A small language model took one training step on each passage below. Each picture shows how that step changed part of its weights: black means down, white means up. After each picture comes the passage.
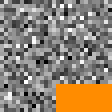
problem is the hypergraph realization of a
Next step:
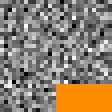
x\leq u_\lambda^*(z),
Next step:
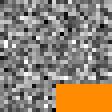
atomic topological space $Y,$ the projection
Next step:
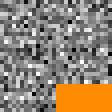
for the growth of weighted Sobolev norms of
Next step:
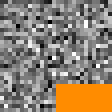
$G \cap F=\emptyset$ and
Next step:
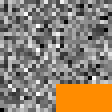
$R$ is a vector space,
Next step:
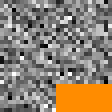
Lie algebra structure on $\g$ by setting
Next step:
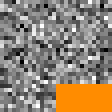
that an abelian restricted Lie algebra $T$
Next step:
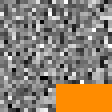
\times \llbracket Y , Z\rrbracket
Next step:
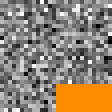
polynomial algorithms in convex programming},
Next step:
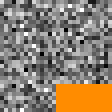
the cofinality of the chain.
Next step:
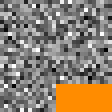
where the second step is $h_1
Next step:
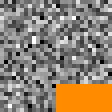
a geometric realization by considering the simplices
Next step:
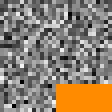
we have \bed f(x)
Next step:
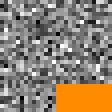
in time as in Dumbser et
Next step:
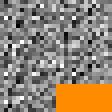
not anymore meaningful for standard examples such
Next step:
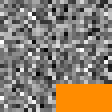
\B(F)& \longrightarrow &
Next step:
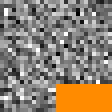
$d$-regularity in the smaller ring
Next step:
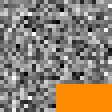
in the form of metrics for various outcomes
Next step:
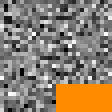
x(v)$. As such,
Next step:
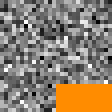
and satisfies a strong law of large numbers
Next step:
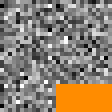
can be determined again by a subset
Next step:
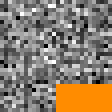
degrees of freedom, as in
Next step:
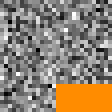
\in \Omega : k(\bx,
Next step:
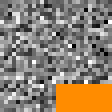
conducted on an Intel
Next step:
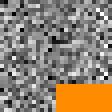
nice properties of the Tutte polynomial
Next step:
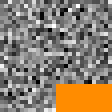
an integral, $$D_l =
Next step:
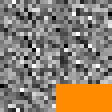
its importance in forming a feasible region is
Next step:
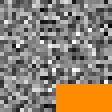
$\mu\in \Lambda$ such that
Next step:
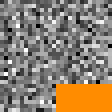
[9], the moderate deviations pass
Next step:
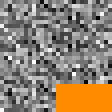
(by inclusion) collections of pairwise
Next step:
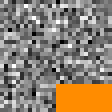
the branch point $p_6$.
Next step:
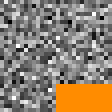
nonlinear parabolic system, Carleman estimates,
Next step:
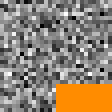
to its relevance both in theory and
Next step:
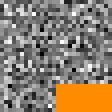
the 18th Conference of the
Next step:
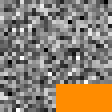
that they have no known competing
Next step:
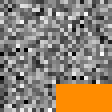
for all \(T>0\) we have
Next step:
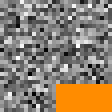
runtime of a single iteration of the
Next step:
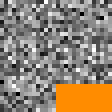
subset $L$ of $P$ is
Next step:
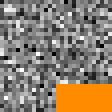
formula of $Rule(a)$,
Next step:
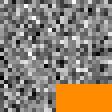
the case of the Gaussian free particle in this
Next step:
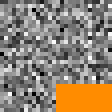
a vertex $v$ of a
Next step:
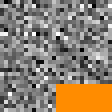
underdetermined linear systems appear algebraically
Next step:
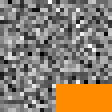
the Glaisher-Kinkelin
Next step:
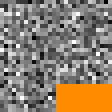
a readiness to pursue
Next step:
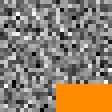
can recover the initial circle cactus,
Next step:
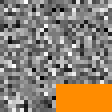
from Lemma \ref{L2}.
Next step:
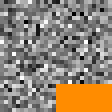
for such noncentral families if
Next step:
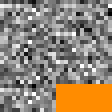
polynomial time local search algorithm for the
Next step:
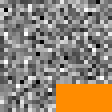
a turbulent flow is given by
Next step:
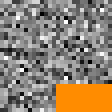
when organizational interdependencies are
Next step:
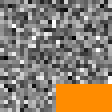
+ Bu = g. \] Here stable
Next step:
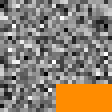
associate to $k\left(
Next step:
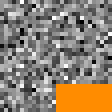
logicians. [Martin
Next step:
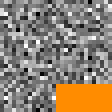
EB-based regularized estimator but are
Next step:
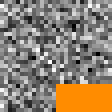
that $q \mid\mid p$.
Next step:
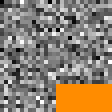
of surfaces which are related by the action of
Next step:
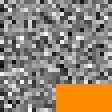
drastic differences are immediately
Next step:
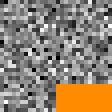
Proposition \ref{main}} Set
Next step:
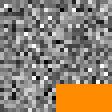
the sense of best decay rate obtainable from
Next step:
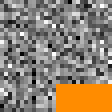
partition. Additionally, letting
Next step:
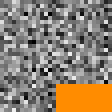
completely contractive covariant representation,
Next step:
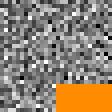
The anti-jamming method based
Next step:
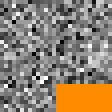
implies that the three arcs in question cannot have
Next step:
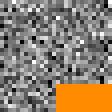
(\ref{cond}) is precisely
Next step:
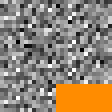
also possible to have spinorial
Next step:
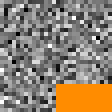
e_2 \frac{\partial}{\partial
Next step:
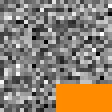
relations between it and the topological center of
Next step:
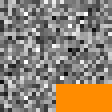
point $p$ is the same for all
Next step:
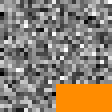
of the form $\sum_{k\in
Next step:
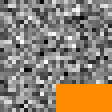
and $b_N$ in
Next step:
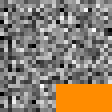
is a new book out by Hawking
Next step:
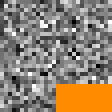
formal language, we can say that an
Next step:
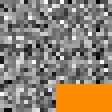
as the sum of the multiples of
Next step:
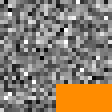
by describing and characterizing a class of
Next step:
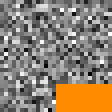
are considered. The existence of invariant manifolds
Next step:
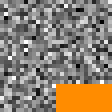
{S}_p$ for all
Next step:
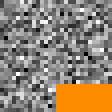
distinguish between two formulations in which one version
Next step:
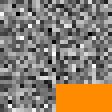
Z} \def\fra{\mathfrak
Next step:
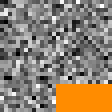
Lemma \ref{l1}, we have
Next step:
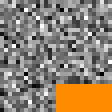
group and as such will act on the period
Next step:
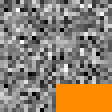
building a bigger prime from a prime
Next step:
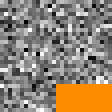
was shown for special families of curves in
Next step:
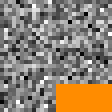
of generalizations of this results have been
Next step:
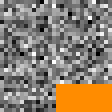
of the isogeny class of
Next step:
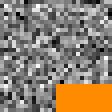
ill-posed problem independent of the original
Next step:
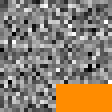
can be entirely computed by computing the
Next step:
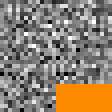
the curves $x_h(t)$
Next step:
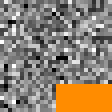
so there are $n_1,
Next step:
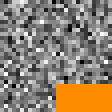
$$ which is the trivial group. Thus,
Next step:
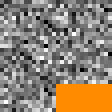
signed bipartite graph on $n$
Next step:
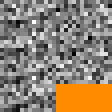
of this paper, that condition is equivalent to
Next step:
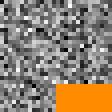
four face-pairings, thus four integers
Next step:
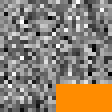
continuum of players. This stronger property
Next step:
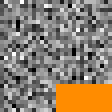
result, but we illustrate how this can be
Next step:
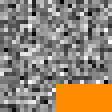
explicit example, it might very well be that
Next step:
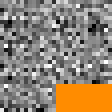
discussed in two different situations; when the number
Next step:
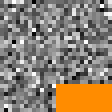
$\phi \neq 1_G$, then
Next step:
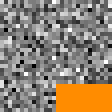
of a semistable abelian variety is
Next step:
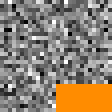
$d : X \times X \lra
